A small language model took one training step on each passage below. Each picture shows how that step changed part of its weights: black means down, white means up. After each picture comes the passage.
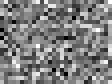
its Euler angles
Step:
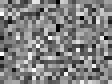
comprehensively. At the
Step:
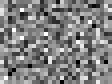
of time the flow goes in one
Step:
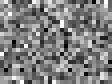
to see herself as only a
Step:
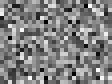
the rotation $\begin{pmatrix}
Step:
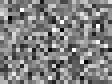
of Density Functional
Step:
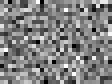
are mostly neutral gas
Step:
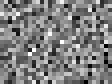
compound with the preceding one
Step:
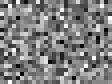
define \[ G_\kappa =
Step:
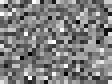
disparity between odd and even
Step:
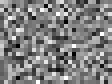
controlled comparative study of a
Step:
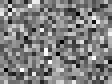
deals with the observing strategy,
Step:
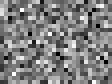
of the results. We propose
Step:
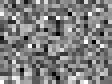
another. If we consider a functor
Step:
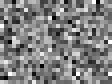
are not adequately or
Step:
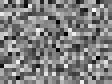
quality of life for autistic
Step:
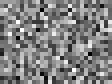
$\eta$ with respect to a Gaussian
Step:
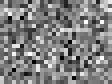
and VR worked on the
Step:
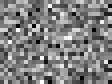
cloudy appearance. The
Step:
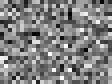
electrons in a 2D square
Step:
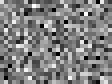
Medlik S. remark
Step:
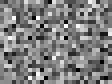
Cayley graph of
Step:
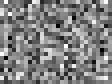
on the IFFT/FFT
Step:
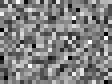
notation which was used in the
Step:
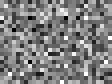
and with the presence of cracks
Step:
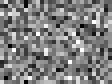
singly quantized vortex
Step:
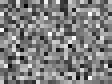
polynomials are then given by (41)
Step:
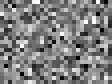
real-valued random variables with associated
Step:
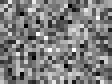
The Riemann problem is solved at
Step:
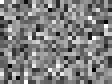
{\bf per-job} features
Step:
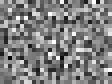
networks [4]. While standard
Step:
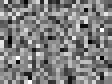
political science. The aim
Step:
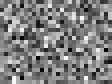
0 & \longrightarrow &
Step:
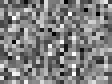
addition to Finnish as the
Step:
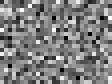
for discovering new implications
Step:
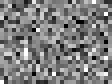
However, map discretization
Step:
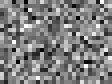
the gastric remnant
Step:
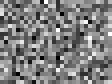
the digitalization of logistics
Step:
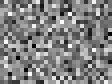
by CVD method, and
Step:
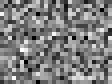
findings herein depict a
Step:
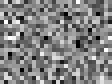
1-18. For most of these
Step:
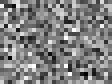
it will not be misplaced
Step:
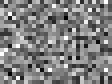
that there is a clear velocity gradient in
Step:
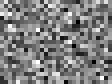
a deconvolution of the
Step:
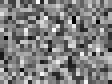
exists which could be avoided by
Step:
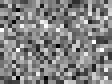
\] For an $N$-subset
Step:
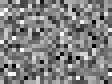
were analyzed in [9]. All
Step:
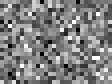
RB bandwidth & $200$
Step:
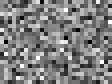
predict fracture was not
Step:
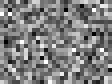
rates. We formulate sufficient
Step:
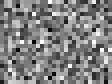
left adjoint of the inclusion is
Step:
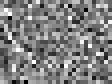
and this ingredient is also either
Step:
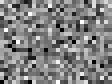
{\bf Corollary C.} {\sl
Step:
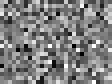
behavior of the filter itself.
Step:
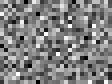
investigations have been made to improve
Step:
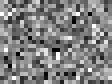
focus of present investigation was to improve
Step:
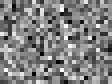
For that purpose, since
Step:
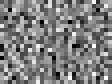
we will start by forming
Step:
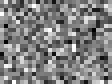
= 0$ which arises from
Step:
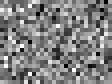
for linguists. This interest
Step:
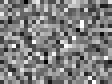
industries. The study mainly
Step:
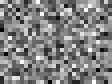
Тогда по
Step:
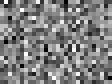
has been analysed by the way
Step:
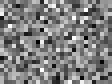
the efficient solution of nonconvex
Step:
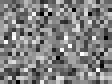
k)$ is a longest ear,
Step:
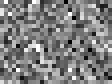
on a single non-BPS
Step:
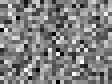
assumption that censored participants are
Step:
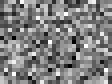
in (\ref{ExpL}).
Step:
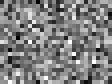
Alexa's website
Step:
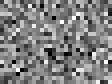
where he was at that time. All
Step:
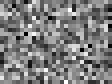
important insights into its dynamics,
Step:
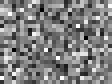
for the SMASH survey
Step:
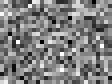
to having a global conformal element
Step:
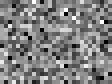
Coulomb interactions at
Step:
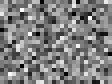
of Management and Applied
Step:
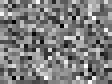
described by Miklós
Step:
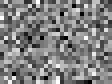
• 30 references were
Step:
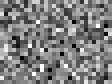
pressure. This enables new applications
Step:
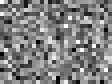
characteristic of being corporate
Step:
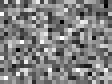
class of time of arrival
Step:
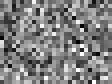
Formulation of the problem.
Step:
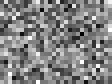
variation of parameters and the grid
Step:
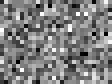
\nonumber \end{eqnarray}
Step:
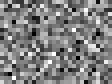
Y$ be the blowdown of
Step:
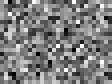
effectiveness has been confirmed
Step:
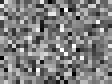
appreciating students as
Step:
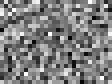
releasing chaff to
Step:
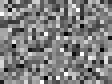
found that the weaker the
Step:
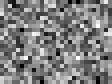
the proof. \end{proof}
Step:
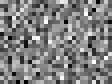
I(\pi)$, becomes a one to
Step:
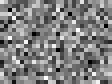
_R$ = the class of all
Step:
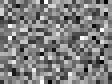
the optimization process. Such that,
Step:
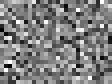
is another example of applications where technology
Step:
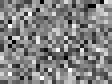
JOURNAL OF
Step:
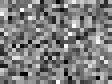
of learners would look at
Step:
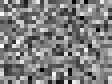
dual Dirac operator. The
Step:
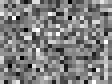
easily accessible under different
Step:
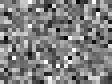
follows. In Sec.~II we present
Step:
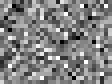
The results show that the nonlinear
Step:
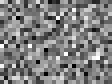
довеле су и
